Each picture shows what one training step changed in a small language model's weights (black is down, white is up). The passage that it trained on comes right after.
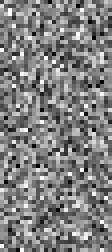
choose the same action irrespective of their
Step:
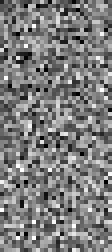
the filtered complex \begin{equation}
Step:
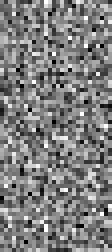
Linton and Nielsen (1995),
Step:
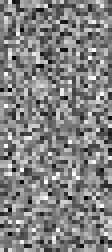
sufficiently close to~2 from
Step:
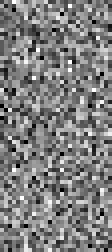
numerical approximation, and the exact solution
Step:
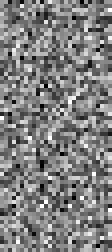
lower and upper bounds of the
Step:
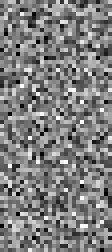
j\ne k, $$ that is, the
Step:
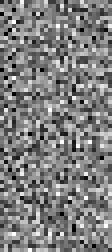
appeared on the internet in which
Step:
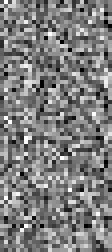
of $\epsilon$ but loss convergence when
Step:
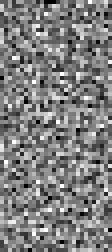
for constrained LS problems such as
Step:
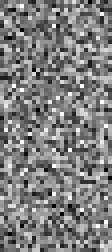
interesting to apply contact homology
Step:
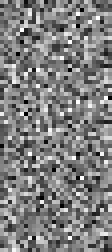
it is immediate to check that
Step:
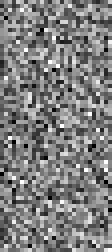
the theorem in the case m = $\infty$ follows
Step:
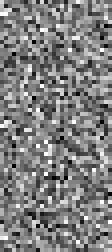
the sign of any perfect
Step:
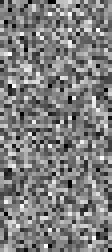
with $m$ the least natural integer
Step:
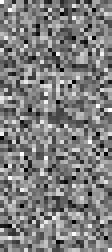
called the {\em Jordan product} for
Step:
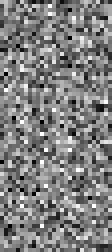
bundle $T^*\Sig$ is the
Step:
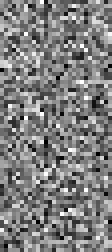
of a Lawrence matroid
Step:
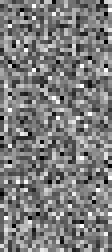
\] Now from Jensen's inequality we have
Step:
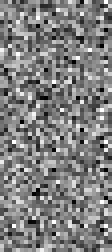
p} \right) + \log \Gamma
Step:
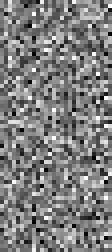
\end{proof} \end{document}
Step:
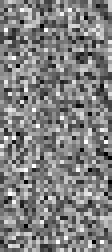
of $\iota_i$ have degree
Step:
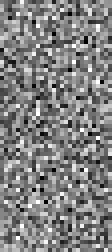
via the left and right traces
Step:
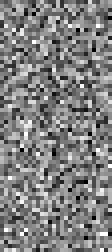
$L$-coloring of $G$, which is
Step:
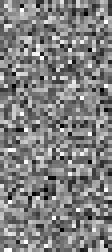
for $r\ge 5$, which is a simple
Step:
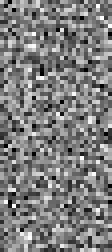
$F_{\pm}$ are a Bonnet
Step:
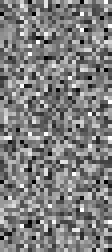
Proposition 2 in \S 5, which is
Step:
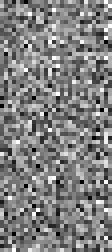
the asymptotic formula: \[ \forall
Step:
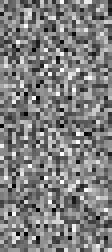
be the cohomology of the complex $$
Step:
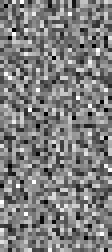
We can use the definition of the bijection
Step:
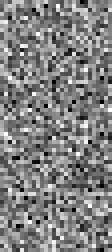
If it is discrete, then it is also
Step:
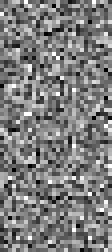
the classes $\overline{\beta}_s$ map
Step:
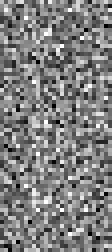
introduce the odd and even Laplace
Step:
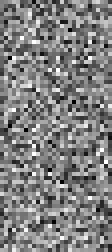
a finite point, for $\varepsilon>0$ and
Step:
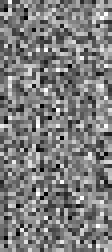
of execution cycles are
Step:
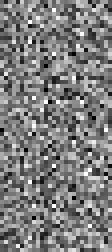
a workably equitable principle
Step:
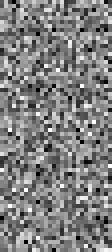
We choose $$ n = \left[
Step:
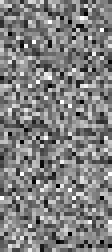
solution of (\ref{FracEquation}),
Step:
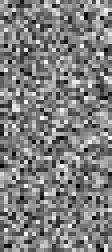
Fedorchuk Duality Theorem -
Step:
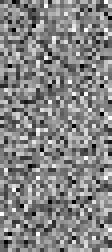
and \be\label{e2.6}
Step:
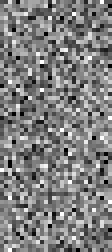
follows simply from (\ref{2.3}),
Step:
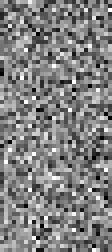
+ \varepsilon)} &\mbox{if } n>
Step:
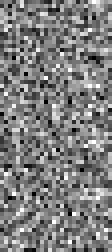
will study the $n$ dimensional linear
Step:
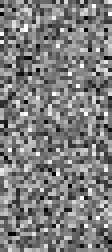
and $\lambda(t)=\emptyset$ for
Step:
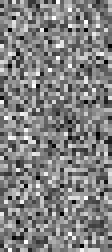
and let $\phi_i$ be the matrix
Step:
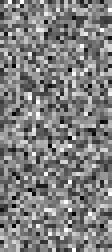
unique up to isomorphism, we obtain the result.
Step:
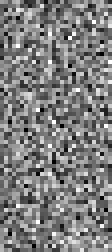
matrix: some properties and applications.
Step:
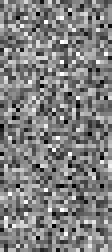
original problem setting, that is,
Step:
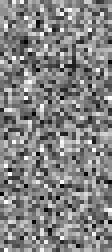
an abelian group structure on $E$ with
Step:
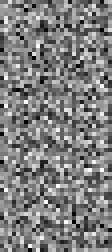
probabilistic approach} We proceed as
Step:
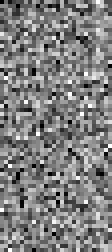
exacte \begin{equation}
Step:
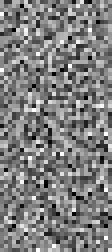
for defining global indexes. The
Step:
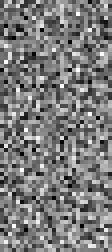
conjecture can be seen to imply a corresponding
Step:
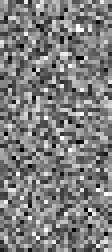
in 1981 by Lov\'asz and
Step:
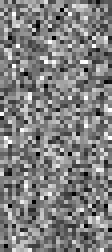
that the unit (and hence each) ball
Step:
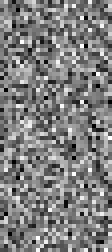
$m\geqq m_{0}$. Hence even
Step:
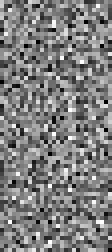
Fabius function. It is shown
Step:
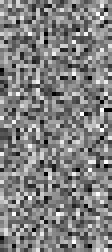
increase the peak loads.
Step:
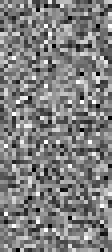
finite number $M$ of bands.
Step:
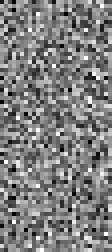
together with the enorm instance on
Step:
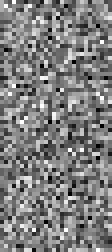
As $H$ is closed, $H =
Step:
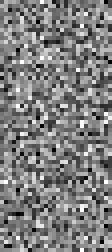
\Q).$ Note that a map $f
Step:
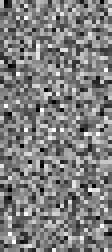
on the following two elementary integration
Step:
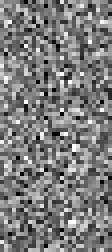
this paper is to provide a more transparent
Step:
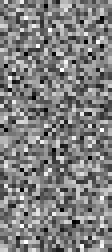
theory of Fourier forms and some of
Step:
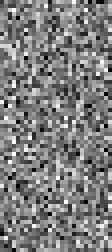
Then we can consider the central extension of
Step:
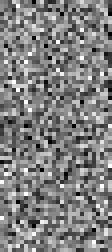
than two, as $k$ approaches
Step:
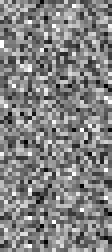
$g: \Z \ra \Z$ such
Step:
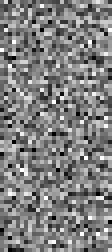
submanifold $M_1$ with
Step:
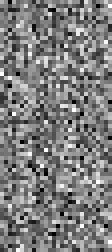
\gtrsim \E^\times
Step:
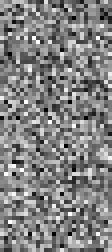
we assume $A=LU$ where
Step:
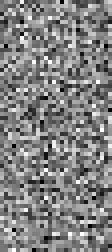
is a $K$-algebra $R$ with a
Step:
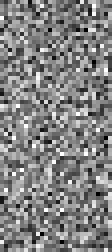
on a simple vector $v$, and let
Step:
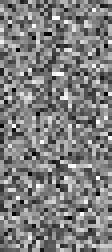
briefly $d$-DM,
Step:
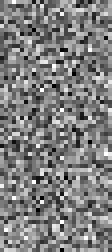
a probability measure on $S^{n-1}$.
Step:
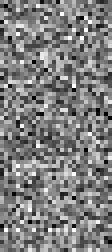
\S6.1 gives a messy but
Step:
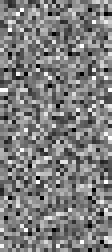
{\bf LEMMA 16.} For
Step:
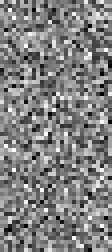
is the connected sum of orientable
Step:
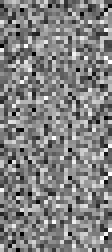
\end{pmatrix} \begin{pmatrix}
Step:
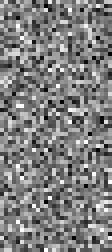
and $L_r^{(s)}$ denotes the
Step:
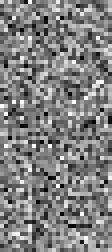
$r \le t$; here
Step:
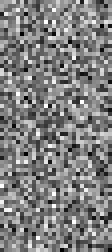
fewest neighbours in
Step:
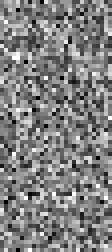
- \Wm) \x$. This example
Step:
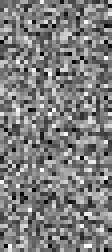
jumps of size 1. \par
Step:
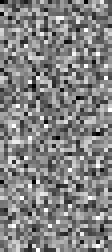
vanish, we write them in the
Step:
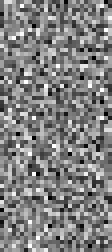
\bold P$ be as in the
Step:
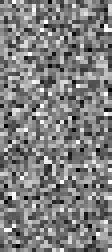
of type $E$ which is the same but
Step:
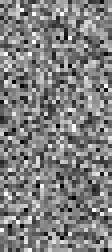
modelled on the locally convex space
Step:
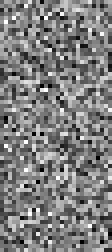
is a regression function as defined in
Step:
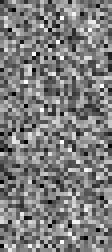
be an asymptotically conical exact
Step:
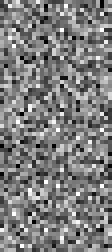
main result, we must introduce several
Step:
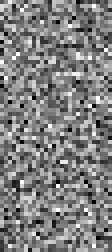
Latin indices $i,j$
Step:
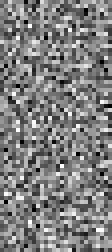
pieces in an 8-dimensional space, so
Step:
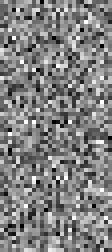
The integral form of the conservation law
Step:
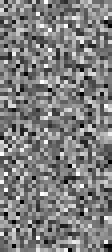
Rev. Fluid Mech.,
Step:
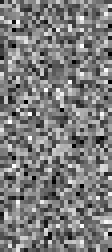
theorem proved by Chris Culter,
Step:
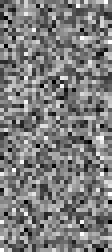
each $\omega\in\Omega$, as
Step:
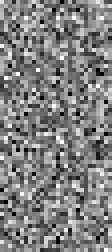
whose capital is divisible by
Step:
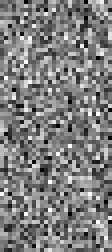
$i$ and the superscript
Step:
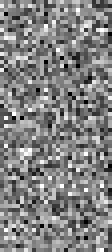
$G$ as its nodes, where two
